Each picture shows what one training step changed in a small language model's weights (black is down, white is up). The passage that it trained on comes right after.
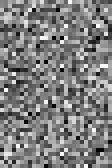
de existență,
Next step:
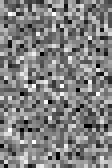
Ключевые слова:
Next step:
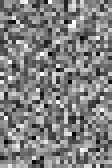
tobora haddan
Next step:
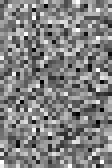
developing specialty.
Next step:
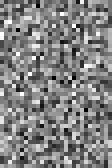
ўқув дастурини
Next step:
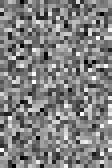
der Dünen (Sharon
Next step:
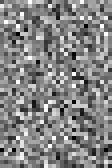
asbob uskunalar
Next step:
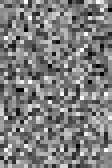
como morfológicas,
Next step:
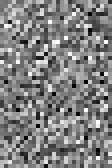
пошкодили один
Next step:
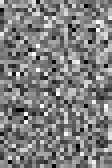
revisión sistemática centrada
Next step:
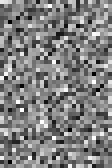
entre signo mental,
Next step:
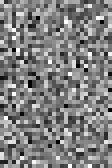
(o que há para ser
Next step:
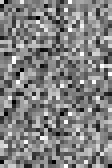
aras de disminuir
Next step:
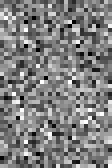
criticamente enfermos
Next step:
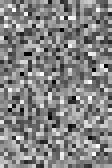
kamchiligi tashish tan
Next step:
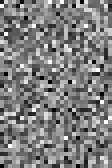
de outros países que
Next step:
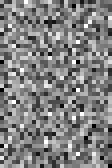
Buckingham and
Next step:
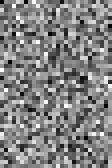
que viene dada,
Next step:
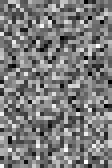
на песке (12
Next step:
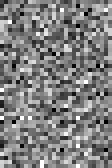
практическое значение.
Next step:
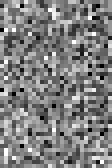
KEY WORDS:
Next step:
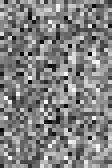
campo da saúde
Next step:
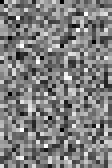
как звуковой
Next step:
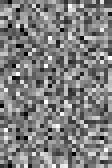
təmin olunur.
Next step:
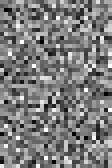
edifício pois
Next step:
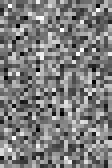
соединения элементов
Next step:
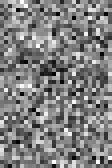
organlarining o`rni
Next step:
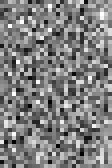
qilish madaniyatini rivojlantirish
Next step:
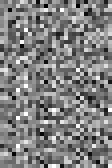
государственный университет,
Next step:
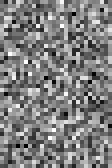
bog'lanishi simli
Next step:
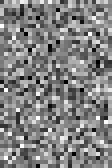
en estos entornos donde
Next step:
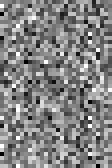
и нотариата"
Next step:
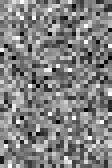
ere, honako
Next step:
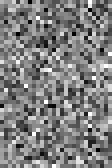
fueron escenarios de
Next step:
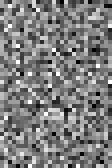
Relations National University of
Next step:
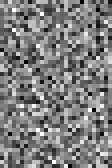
au caractère
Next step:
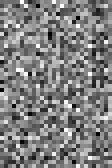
и разнотипность
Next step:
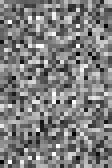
за именуване.
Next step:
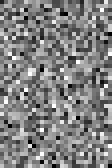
extracts, their
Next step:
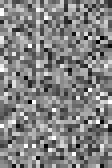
ta'limning asosiy shakli
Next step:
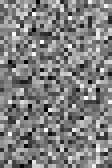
magica è un nostro
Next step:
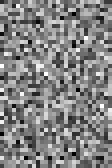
davr uchun investitsiyalarning
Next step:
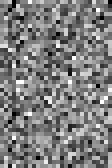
pialang berjangka
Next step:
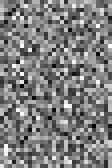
(Gobierno del
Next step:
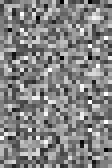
Rus tilida esa
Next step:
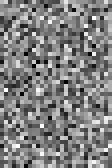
ha un orientamento di
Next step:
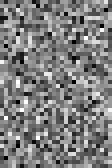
yetim qolib
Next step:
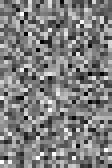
yo'qotadi. Bu
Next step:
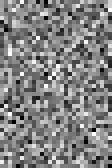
E.; Plon,
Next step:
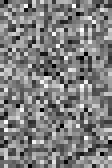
Anliegen in die
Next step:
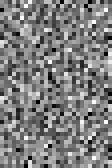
pauta de tratamiento
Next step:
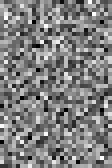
et de productivité, ne
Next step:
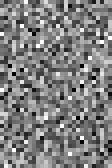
Abstract This
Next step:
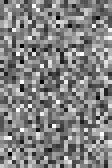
. As demandas se
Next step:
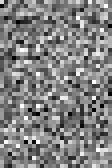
das Cidades Inteligentes
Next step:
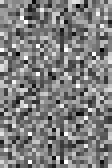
of the Ministry of
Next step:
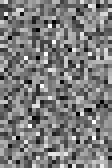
parte se analisa o modelo de
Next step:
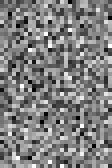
são importantes para funcionários
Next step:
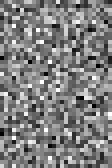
realization is shown.
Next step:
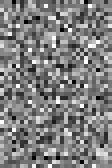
ва бир қанча актив
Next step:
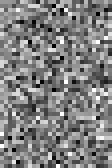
uslubiy va nazariy
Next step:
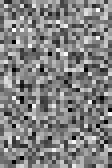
dargoh edi,
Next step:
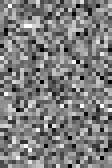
the system and processes of
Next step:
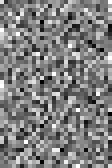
В последние годы
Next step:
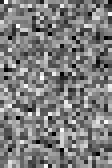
va ochiq muloqot
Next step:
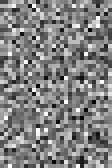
S., Borelli,
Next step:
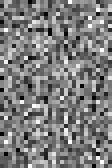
el día en el que los
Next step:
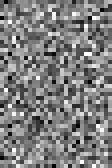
pelo IBGE.
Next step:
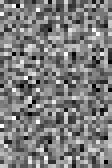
cycle, et ne
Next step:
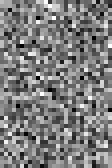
na disciplina Alcides
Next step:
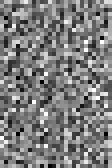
qizi Aksiologik yondashuv asosida
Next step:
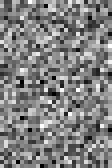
Chicago, Art
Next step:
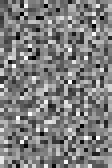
homens do que entre as
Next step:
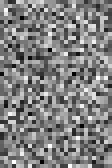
alimentação pet, que
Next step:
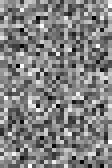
karena itu masyarakat
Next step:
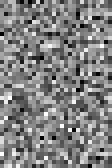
Bu ² O'zbekiston
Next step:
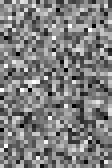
Voici quelques
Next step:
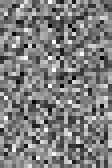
trabalho resulta em
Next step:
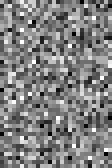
Memastikan bahwa
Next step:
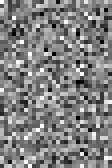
что политический язык
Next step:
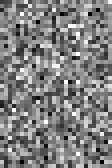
необходимый опыт
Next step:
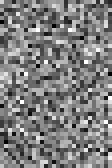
tais como queda de
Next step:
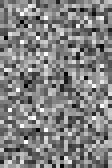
tasviriy san'at
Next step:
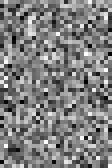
Pengusahaan Kawasan
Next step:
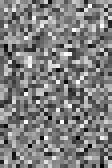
condições adversas para a
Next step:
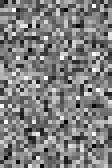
Laien anspricht.
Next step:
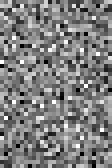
esparcimiento se
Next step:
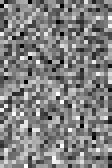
Era del Conocimiento:
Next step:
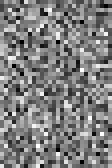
del conocimiento [ponencia]. En
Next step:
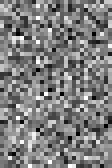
дополнительные и
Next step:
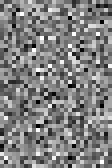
vias do parto,
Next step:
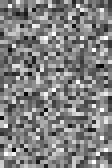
associate professor, head
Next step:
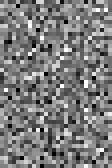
comme objectif de
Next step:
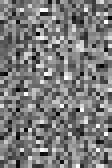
franceze Sistemul
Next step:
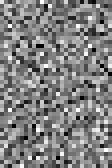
Number and types
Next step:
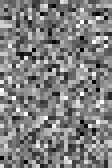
келиши мумкин
